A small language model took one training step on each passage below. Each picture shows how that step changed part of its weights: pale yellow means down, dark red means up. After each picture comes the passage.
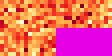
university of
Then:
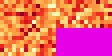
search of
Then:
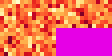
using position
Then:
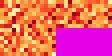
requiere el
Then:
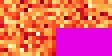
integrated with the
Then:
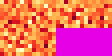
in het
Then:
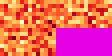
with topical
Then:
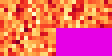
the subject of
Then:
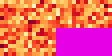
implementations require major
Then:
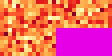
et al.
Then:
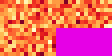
animals were
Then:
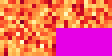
increasing the number of
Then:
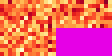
three loss
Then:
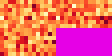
salt concentration
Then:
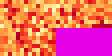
examples of the
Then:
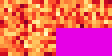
there is an even
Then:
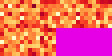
в том
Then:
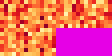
monitoring of the
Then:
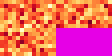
Alternate data
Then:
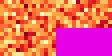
and surgically
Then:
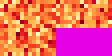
control of the
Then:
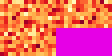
The metal
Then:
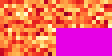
dan Dampak
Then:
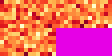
water is also
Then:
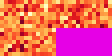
additional visual
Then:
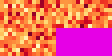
berish va
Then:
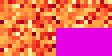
The experiment was
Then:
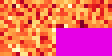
va a_0
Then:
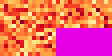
frequencies up
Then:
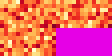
and a small
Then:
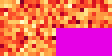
Practices and
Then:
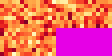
quantity q
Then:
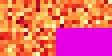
à incidência
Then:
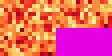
enhancement as
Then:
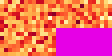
foreign language
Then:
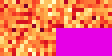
done season
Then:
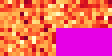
KE at each
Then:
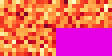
collection, data
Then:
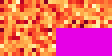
The principal aim
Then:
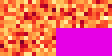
should therefore not
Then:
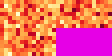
consequences of
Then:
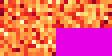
for 1 week
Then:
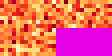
With different
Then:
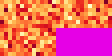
assess the effect of
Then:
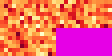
control on sales
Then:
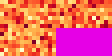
technologies: where is
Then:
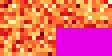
ha hecho
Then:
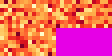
insights on the
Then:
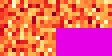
Sciences Benin
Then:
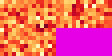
framework for the
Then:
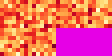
aiming to understand
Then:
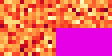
integration into
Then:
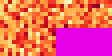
in the health
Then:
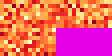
blogs which
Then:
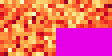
b Wet
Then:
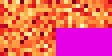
la zona
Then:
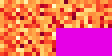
in vitro
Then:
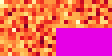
were above the
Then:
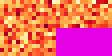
achievements. It
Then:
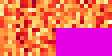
because of the
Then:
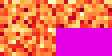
Hal ini
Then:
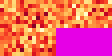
2017. Universidad
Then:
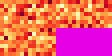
develop a "land
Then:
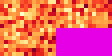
– xona,
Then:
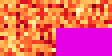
methods. 3.
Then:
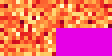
und Tobias
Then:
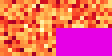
Figura 21.
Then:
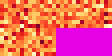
responder a los
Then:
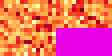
increase the participation
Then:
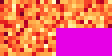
Table 1.
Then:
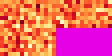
aspectos de
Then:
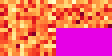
Protection and
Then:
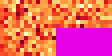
reactions in
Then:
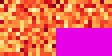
In the same
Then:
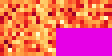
may become
